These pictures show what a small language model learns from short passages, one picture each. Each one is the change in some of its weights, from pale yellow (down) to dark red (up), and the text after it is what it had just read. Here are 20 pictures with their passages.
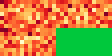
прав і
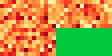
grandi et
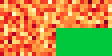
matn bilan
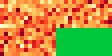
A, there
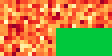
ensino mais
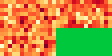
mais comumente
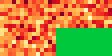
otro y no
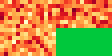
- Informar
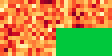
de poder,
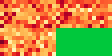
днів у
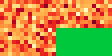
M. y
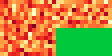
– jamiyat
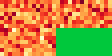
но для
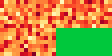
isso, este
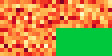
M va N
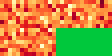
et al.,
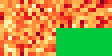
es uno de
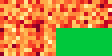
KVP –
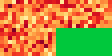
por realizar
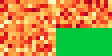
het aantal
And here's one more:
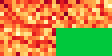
У якості
